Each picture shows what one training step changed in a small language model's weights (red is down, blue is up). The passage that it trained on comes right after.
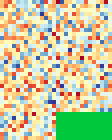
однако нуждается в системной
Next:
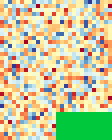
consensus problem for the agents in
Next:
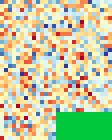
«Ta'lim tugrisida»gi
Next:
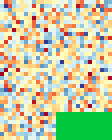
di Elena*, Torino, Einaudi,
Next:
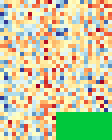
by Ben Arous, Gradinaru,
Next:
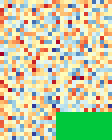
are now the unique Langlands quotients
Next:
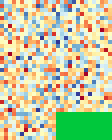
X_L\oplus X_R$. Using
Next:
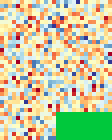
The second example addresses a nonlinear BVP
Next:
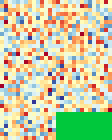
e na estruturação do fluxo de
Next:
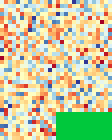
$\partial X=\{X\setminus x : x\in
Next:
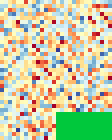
Murzin D. Yu.
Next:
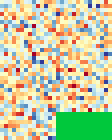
**contrastar** su proyecto con los
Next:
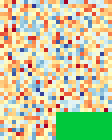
au funcționat zi și
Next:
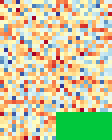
земли бывшего Чернореченского
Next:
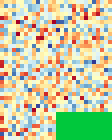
et al. Sensory interpretation of
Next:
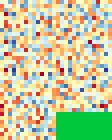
even in situation where other methods might introduce
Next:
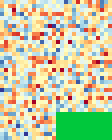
kasbhunar kollejlariga
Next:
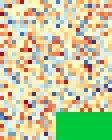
indicated, the pleated surfaces respectively associated to the
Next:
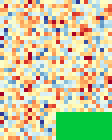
саволларга жавоб қдирар
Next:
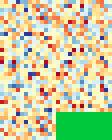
ishlashga erishgan. O'zbekistonning
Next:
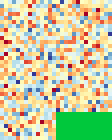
$G_v$-stable neighborhood of $0\in
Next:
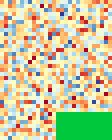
\label{thm:improved} Let
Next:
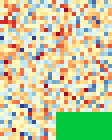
clima organizacional e de que maneira isso
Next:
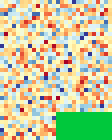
o'stirish, ularda milliy va
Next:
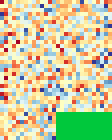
da história, cultura e diferenças dos
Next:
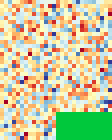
ҳуқуқий ҳужжат
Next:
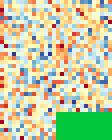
approximates the aggregate power flexibility region
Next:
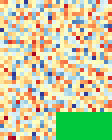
deviam ser mais bem explorados no
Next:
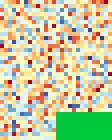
groote schaal. Voor dat
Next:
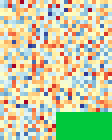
the first steps of meritocracy. In:
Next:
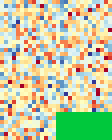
\frac{k}{2} \right\rfloor
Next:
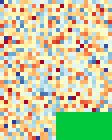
la publicité mobile et achat
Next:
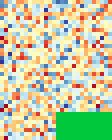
and \cite{R}.\\ \end{proof}
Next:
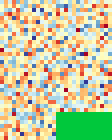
It emphasizes that effective cooperation between central
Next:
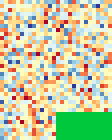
any $\eps>0$ there exists a compact
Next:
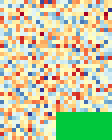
quasiordered restriction shows that $\p$ is
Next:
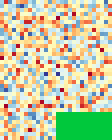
may due to when $T$ is relatively small,
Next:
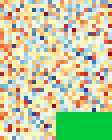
entropy solution ceases to exist in finite time, and
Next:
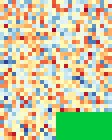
fraction for a real number $r$: \bee
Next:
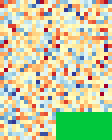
El Wali, M., Rahimpour
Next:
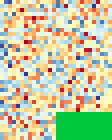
taslim qilish arafasida, oila
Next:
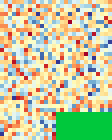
on the optimal value as $-14.46$, which was
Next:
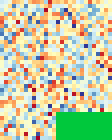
In [Ric22], Rickards proved the
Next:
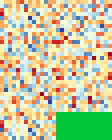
of the application of the ethnographic research
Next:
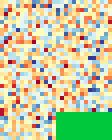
lengua y la literatura ha de ser una
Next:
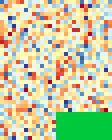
state the generalization of Miki's identity:
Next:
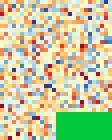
then jumps to the value 1. In order for
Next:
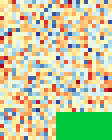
Let $\lambda$ and $\mu$ be partitions, both
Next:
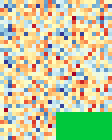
\end{align*} \end{pro}
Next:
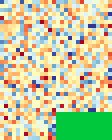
2}} + \underset{\mbox{(how to
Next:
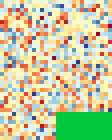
determined in one expansion of a real number as a function of
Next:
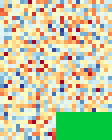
\nu$. This switching of limits is
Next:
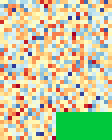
so that the tail estimate for $\hat{f}$,
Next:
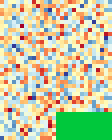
function to enforce sparsity in the model.
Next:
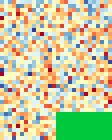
converges uniformly to $y(x)$ on
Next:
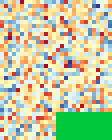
with a quadrature formula following Simpson's
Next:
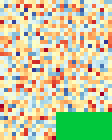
crucial for establishing Strichartz estimates for
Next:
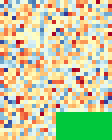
продукта, а также деятельностью,
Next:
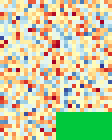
como mediador e facilitador,
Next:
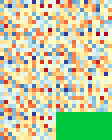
بررسی تاثیر
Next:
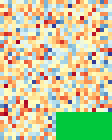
il quale vengono messi in luce
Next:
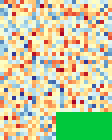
clave que fomente su desarrollo. Esto representa
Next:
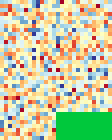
y de 2,5 para imipramina y
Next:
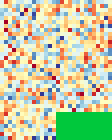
600 ni 15 ga bo‘lish – bunda
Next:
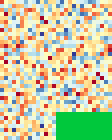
elaborando información; tomar decisiones en base a
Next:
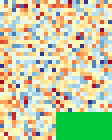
Let $m_i^{\dagger}(M)$ be
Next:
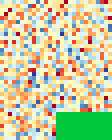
sowie aktueller und geplanter
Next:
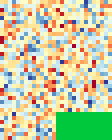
$C_0 > 0$ be the maximum of the
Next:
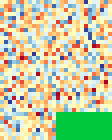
it refers to $\tau_1$ (the image
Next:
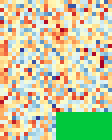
on last assignment rule} We now want
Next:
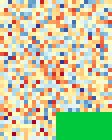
the region of the pollutants having high
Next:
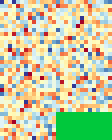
- 1.o’quv materialini o’quvchilar uchun
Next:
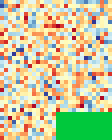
The reduced equations on the centre manifold on considering terms
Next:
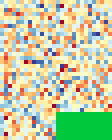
la función de los cuentos, en la
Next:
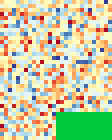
decompositions of certain marked surfaces, we generate
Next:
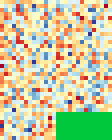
fairly lengthy computation reveals that \[
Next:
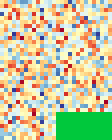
tempo em que demonstra a importância de compreender a
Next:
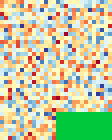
is of interest to assign the ``best possible"
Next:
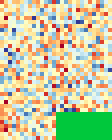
use Corollary \ref{cormodular} instead
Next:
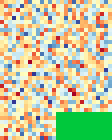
to say that $\lambda_0 \ge 0$. Assume
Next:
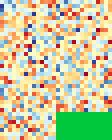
Canárias revelou que, apesar de
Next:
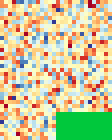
рассказы. Дневник
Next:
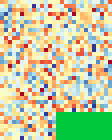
traveling between a pair of mirrors takes
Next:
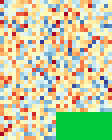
системой всасывающего
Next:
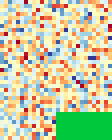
mesmo tem dezesseis anos de idade,
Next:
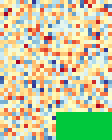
con la sua forma organizzata dalla e
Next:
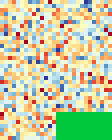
$s^{}_X$ is not \'etale at
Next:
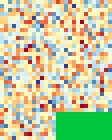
\mbox{ on } \partial \Omega \times
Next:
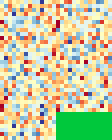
of later (by combining with later results on
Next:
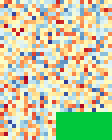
ta'lim tizimini takomillashtirish:
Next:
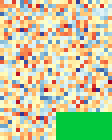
منحصر به فرد خود را
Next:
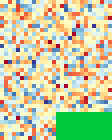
gradual market patterns and abrupt
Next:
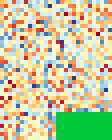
as complexidades e obstáculos dessa
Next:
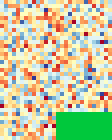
to inequality constraints. In these cases, the global optimal solution
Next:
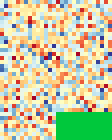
animales acuáticos, el comercio
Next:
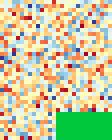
given any point $x\in F$ and any
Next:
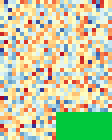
G)\cong \la E_1,\ldots,
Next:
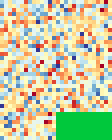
terms of the zeros of a Mirimanoff
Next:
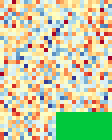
OBSERVATIONS En préambule
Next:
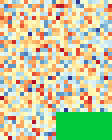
İstanbul, Akıl Fikir
